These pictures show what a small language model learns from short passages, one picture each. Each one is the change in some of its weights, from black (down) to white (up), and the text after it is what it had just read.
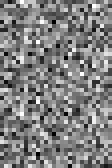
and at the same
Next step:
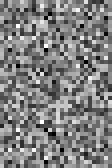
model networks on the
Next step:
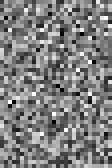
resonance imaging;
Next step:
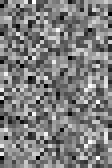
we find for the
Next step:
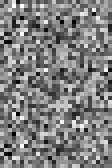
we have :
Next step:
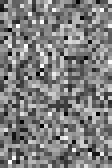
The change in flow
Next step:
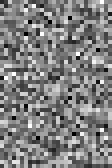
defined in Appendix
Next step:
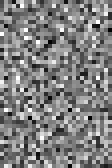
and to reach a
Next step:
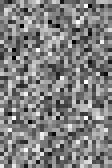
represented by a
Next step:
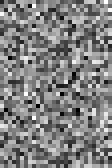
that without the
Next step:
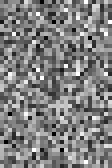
region, the
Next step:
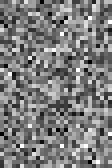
matter of fact,
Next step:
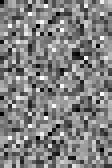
are already reached
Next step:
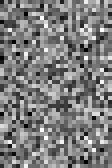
above 4, while
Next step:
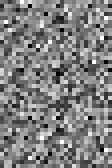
related to the time
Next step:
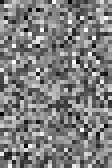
a typical gauge
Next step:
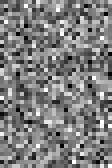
Coulomb interaction
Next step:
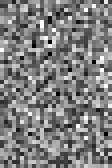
load curve of
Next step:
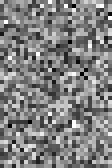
peak is visible
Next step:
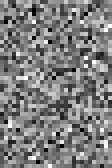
shock structure
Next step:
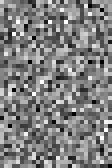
but grows to
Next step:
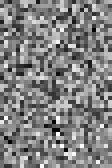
is the energy scale
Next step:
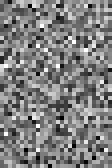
corresponding to a
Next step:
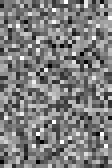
A less common method
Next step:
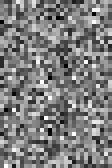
of feeding
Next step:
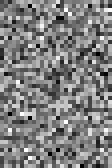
robust to the choice
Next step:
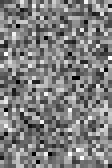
with $A =
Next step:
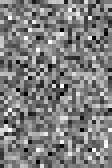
for DLAs
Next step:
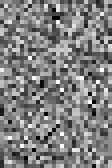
energy particle reactions
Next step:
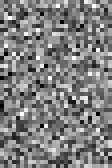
in this work).
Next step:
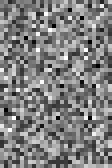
by summation
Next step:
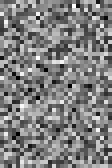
a normalization
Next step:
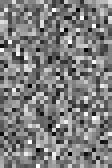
Finally, Table
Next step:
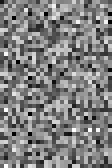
for details.}
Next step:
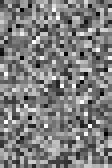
integration with
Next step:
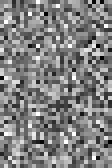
correctness of the
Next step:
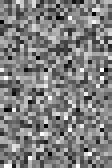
of its high
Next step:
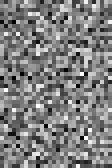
In fact, it
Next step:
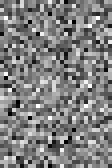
\item the
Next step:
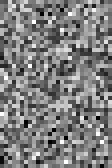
plenty of
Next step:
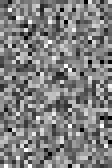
to large positional
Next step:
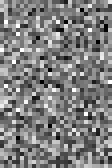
Zinn \&
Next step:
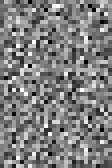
patterns. As
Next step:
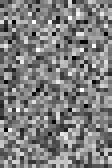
film and
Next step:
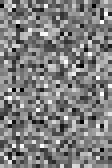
they can be
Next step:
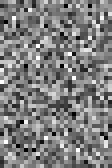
invariant states II.
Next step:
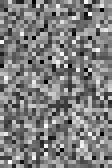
excitation lines
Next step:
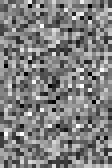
decrease to
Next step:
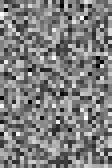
well known global
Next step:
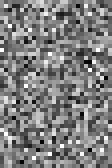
internal consistency
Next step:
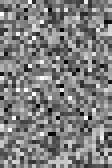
background by two
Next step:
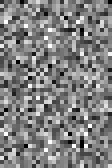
for sequential
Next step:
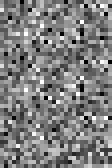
violation in
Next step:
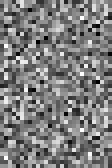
and a pre and
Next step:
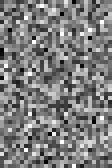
argument must be
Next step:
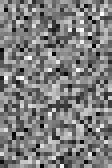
decrease in the
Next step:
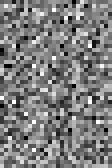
measurement. We measured
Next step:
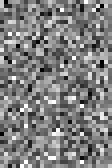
para fins
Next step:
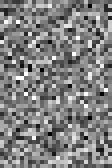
effective rates come
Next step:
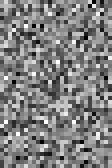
positioning has a
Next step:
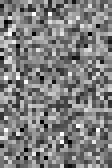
{\it decay
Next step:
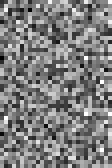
above value is that
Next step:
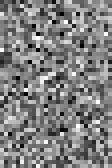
constraints that need to
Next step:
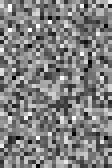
essentially the
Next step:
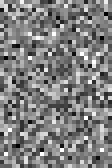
consumed by
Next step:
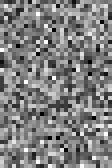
CRN. We
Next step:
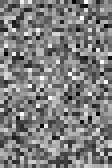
in QCD
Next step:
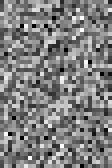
create distinct
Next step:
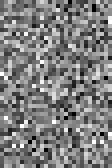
spaces. Therefore,
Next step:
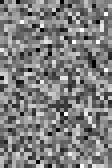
reproduce experimental
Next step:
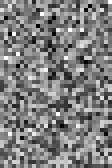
seven years
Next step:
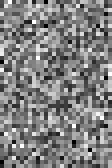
volume distance defined as
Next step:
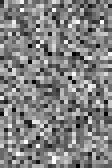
implies that less massive
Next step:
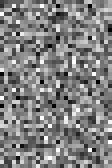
will not be a
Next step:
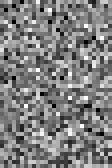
other hand, the
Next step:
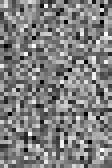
are dealing
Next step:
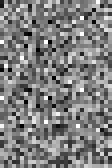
precisely where
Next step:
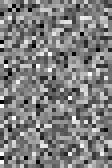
a mediator
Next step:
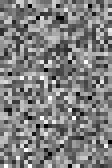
to their long
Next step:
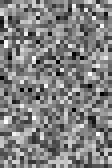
becomes a functional of
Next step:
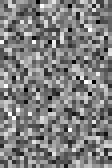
z)$ form both
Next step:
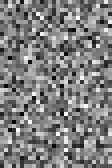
case, the main
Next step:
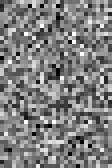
proportional to their
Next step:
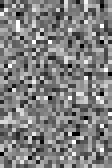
required $g$
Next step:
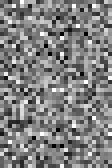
the item is
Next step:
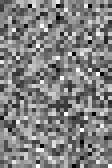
identical to the
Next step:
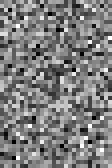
uncertain distances
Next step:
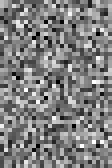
characters. This
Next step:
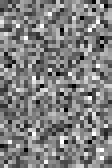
deployment of
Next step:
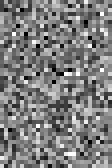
spectra with a
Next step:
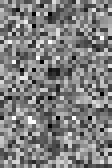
closer than the
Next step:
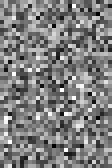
the existence of
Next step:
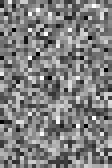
plasmon mode
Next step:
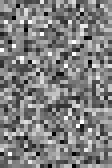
to attach
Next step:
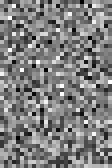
transition by breaking
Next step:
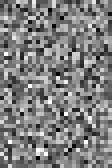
for our experimental
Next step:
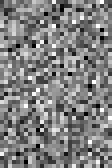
The accelerometer
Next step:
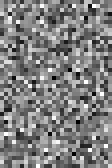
also the vanishing
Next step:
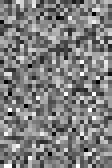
of the three and
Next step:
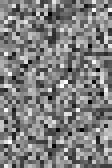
than the sequence
